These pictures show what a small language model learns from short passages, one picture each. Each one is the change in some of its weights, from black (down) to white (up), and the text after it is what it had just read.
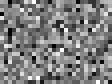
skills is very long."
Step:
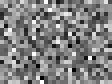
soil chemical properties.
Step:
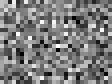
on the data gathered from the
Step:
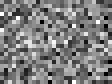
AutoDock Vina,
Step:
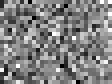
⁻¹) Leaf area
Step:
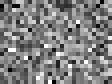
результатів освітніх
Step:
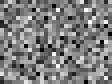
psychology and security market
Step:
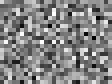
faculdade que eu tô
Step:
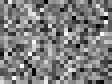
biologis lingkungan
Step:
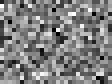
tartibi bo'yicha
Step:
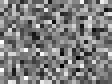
46 [submitted
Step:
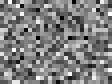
entre les chairs. Au
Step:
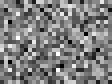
0.2 gram/liter
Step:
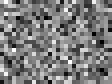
related to the qualities of raw
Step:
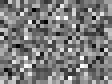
to provide improvement methods to the economic
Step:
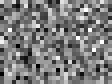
for surgical excision was
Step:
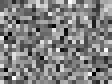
In recent years, many researchers
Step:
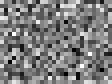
the gene flow from the
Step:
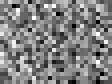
akan memberikan
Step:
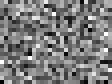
and Westgren⁵ on
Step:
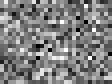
As constantes transformações nas
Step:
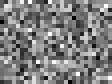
artículos publicados en el
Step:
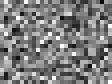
data and supplemented by
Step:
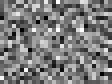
- Kamalja, K.
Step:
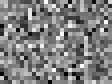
the sample respondents in the three
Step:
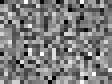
human use has been complied with all
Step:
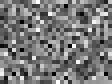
Turkish. During this period,
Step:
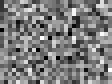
tomonidan o'tkazilgan
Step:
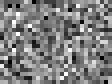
usually take. I also
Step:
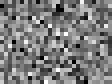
in soils (de Souza
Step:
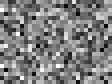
factors being communication skills and project change management
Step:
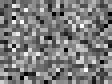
кўриниши улардан
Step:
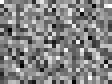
окремих органах
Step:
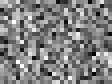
Outline various encryption
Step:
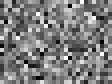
a non-equilibrium
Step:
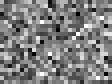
joukossa, ja
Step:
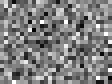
empresas capaces de
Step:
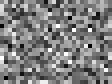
into a new field. However, the
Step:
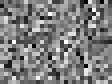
chip optical network. In this
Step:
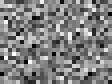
yo‘q. Ahmad
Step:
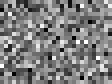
assistants who presented their complete
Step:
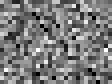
be no need to consider the
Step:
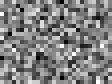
weight. According to some
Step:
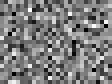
the development of district
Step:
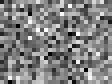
de cultura (*Kultur*,
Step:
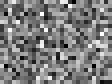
e a avaliação da
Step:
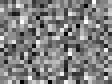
the quality and durability of the
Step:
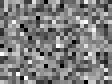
in women in economically developed countries
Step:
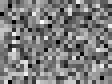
dynamo and the computer:
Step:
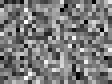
μM). Data are
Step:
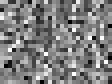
an observed frequency shift
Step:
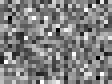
interlayer cation [12].
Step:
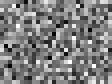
agriculture, from
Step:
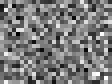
bolalarga yaxshi
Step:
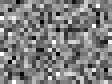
the observer will feel
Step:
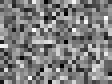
7. Effectiveness performance Figure
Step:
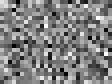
considering the NbS
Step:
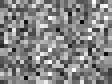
estudado o processo produtivo
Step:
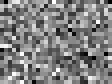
using random selection and a
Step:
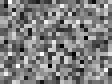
template. This greatly
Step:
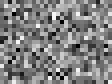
the drainage of
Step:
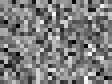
intellectuelle sur les
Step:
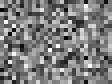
the user will not be
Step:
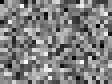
implication of the above finding
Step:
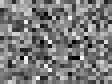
does a good job of describing
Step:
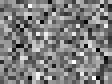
llaman Rosaura,
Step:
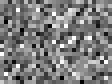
mohou uplatnit
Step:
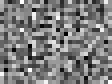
wavelengths 340 and
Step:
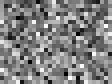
directly depends on the quality of
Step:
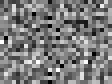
(2018) stated that the
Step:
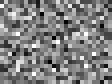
benzeyen çok
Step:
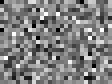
neural information processing systems*,
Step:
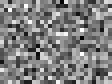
N & colleagues.
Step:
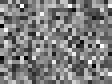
que a proteção internacional dos
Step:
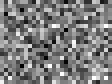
personality and learning. And he
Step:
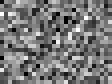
этишга ҳаракат
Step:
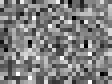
Kind produziert
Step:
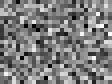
understanding of the interplay between
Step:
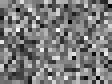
and Rice Husk
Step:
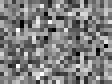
musiqa orqali
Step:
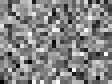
neglectus Van
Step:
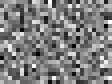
energy consumption of the base station
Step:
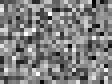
My impression is that this
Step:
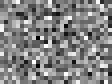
cooperación internacional y
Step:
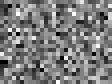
Xizmat ko'rsatish
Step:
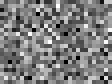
policy of the Russian
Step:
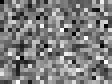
multi-tank water distribution
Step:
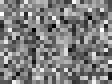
de pH, e a
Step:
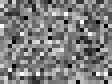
для озеленения
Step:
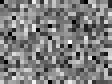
The design and realization of main
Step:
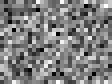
por um título.
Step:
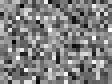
of labour was significantly higher
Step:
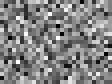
any growing economy basic
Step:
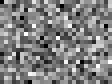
marketing situation in local markets
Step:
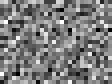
assim erros na consistência do
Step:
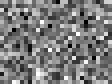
intelligence, emotional
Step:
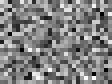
Además, fomenta
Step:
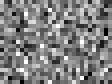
a uea d agoa
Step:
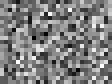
practicing clinicians who
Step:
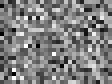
3. Галичини
